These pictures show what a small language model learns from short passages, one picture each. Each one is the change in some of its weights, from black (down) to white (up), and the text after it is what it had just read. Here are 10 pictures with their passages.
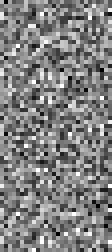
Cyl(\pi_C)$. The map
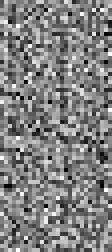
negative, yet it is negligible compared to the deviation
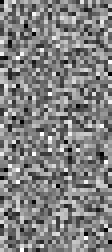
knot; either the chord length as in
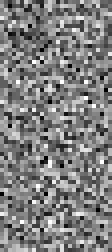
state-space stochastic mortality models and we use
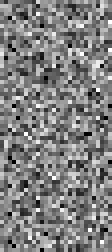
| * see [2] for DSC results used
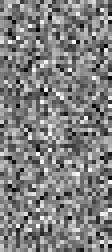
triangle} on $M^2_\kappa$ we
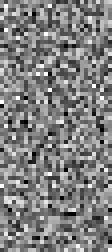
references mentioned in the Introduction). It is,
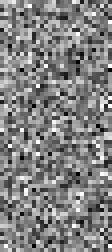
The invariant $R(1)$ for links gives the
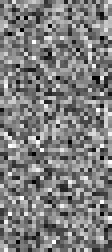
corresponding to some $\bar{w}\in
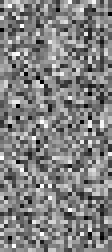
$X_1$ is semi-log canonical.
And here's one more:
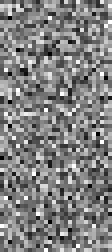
analysis. The detailed results are shown in table 11.
